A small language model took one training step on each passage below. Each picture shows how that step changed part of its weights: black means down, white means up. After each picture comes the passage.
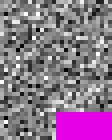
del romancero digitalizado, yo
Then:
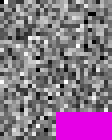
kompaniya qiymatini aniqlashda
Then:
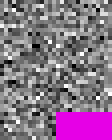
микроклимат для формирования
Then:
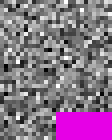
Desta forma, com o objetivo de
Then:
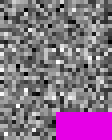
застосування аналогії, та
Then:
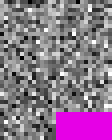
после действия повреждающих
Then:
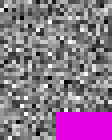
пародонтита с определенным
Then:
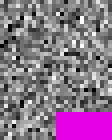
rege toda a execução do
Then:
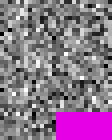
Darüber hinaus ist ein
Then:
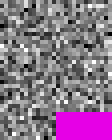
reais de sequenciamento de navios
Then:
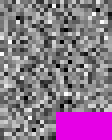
spara. Mi ha fatto vivere
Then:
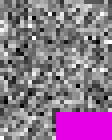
im bewirtschafteten
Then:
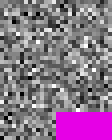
visas kompetences jomas ir
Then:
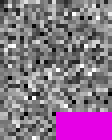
a Política Municipal para o
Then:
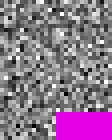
environment, pointing out the
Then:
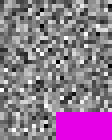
Jumaboyeva Sarvinoz
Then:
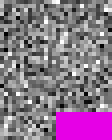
1 年男子
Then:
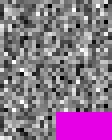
это будет мебель на
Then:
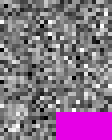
turiga qarab ekindosh
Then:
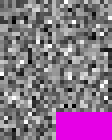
тубдан мустаҳкамлаш ва
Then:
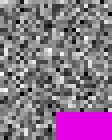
and storytelling. The
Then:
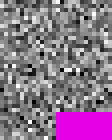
yo'nalishlarda o'z aksini
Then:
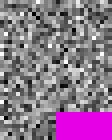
infoproducto youtube
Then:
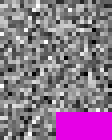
dan 14 teroris tewas.
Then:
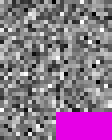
salidas profesionales propias de su
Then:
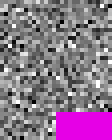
vários recursos do gênero, seja
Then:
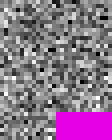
чиқишдан олдин аниқ
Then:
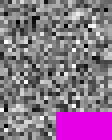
variables que se ubican en esta
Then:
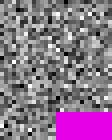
Na busca literária é possível encontrar
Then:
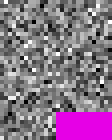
este un eveniment traumatizant
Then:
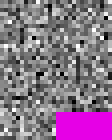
подбором одноструктурных слов,
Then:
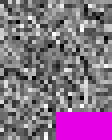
12 e figura 13, realização das
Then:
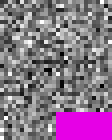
hâliyle kopyalamakla
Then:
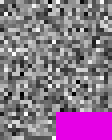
*xotinlikka olmoq*
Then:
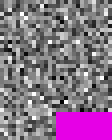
ressources économiques et les
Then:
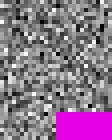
tafsir has made a significant contribution
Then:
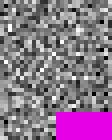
nafas olish tizimining faoliyatini
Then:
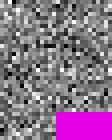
of creativity and giftedness
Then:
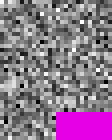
qish boshida qabul qilingan.
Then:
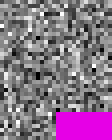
nomiga munosib faoliyat kishisi
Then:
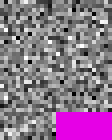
свои идеи, поскольку
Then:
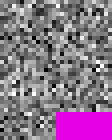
Pernambuco (UPE)
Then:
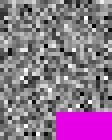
выделения. В Пчела и
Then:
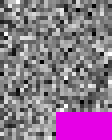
Prontamente fundó el laboratorio
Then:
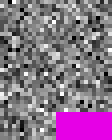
На сегодняшний день,
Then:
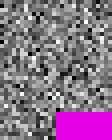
для орошения, тем самым
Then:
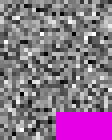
format inti pedoman.* -
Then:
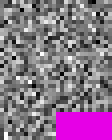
cho sự phát
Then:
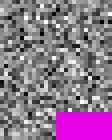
jarayonida olib boriladigan barcha ishlar
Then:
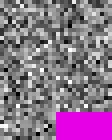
stanowiły literacką
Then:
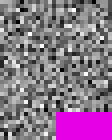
individual ekstralingvistik kod
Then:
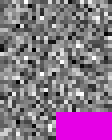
в порядке убывания
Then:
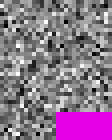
ta'siri, vakolatli
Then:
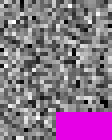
uning fundamental huquq va erkinliklarini
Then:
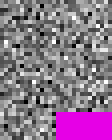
ko‘tarildi, ya‘ni
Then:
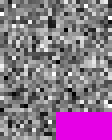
как правило, зависят от
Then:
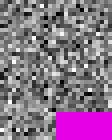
der niedrigsten Erfüllung
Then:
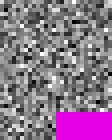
ultra refrigeração com gelo
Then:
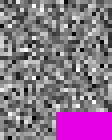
Synchrotron Rad.»,
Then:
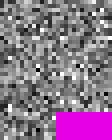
несмотря на то, что
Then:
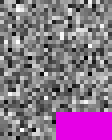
while neuroendocrine disorders
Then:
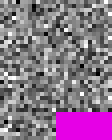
dichas funciones a cargo de los
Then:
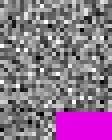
huquqiy tuzilishining asosiga
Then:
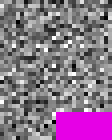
obdobje šestih let je
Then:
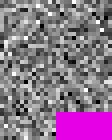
investigación se confirma que los familiares,
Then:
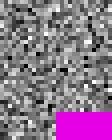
análisis de los resultados obtenidos a través
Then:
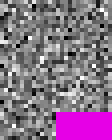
складено за даними [10].
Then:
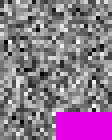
waardoor onkruid
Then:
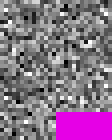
del Mar , Laboratorio de
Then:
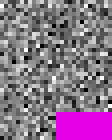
concentrazione attiva; - la
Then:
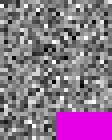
Atributo: conductual indicadores
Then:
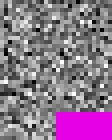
Scmidt, E.K.,
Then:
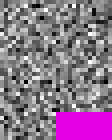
1 que ci-dessus ; en
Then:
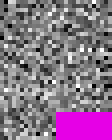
desta pesquisa. **Resultados:**
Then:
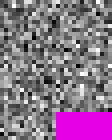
a 1 em cada 6 pessoas sofra com
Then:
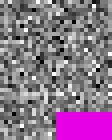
тобто не оброблялися.
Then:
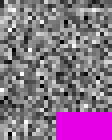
اگر کتے
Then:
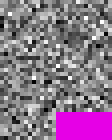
formed, which in no other
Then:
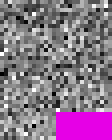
Zeit, selige Zeit,
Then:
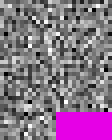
прогнозувати надходження та
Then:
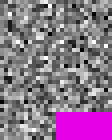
боғлиқ муаммолари
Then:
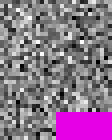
sua residência (BRASIL,
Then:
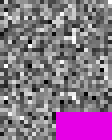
moins corrélée avec les deux
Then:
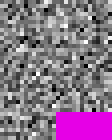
vírus ou fungos. É
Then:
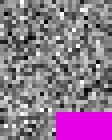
plantes à tubercule, et
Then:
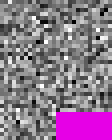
bo'lib konnotatsiya ifodalashga
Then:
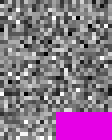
transformacija, finansijske
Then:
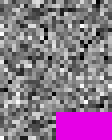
mamlakatlar tajribasi 705
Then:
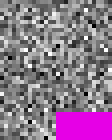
übliche, wurde aber nicht
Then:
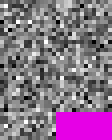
ferramentas têm a
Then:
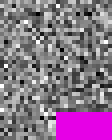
teórico y práctico de la profesión
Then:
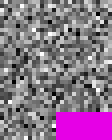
ta`lim muassasalarida balki
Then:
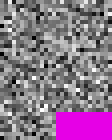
modificări somatice.
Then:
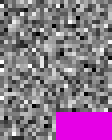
Probiotik Bakteri Asam
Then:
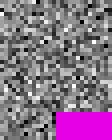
and well-being: leisure in
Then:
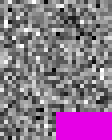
The Product Space Conditions the
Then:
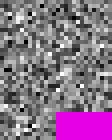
uslublardan foydalanish..... 477
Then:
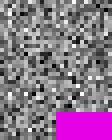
es el que se utilizara para re procesar
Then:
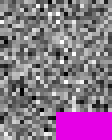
QISM Organik kimyo –
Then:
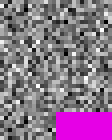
чай», «черный чай»,
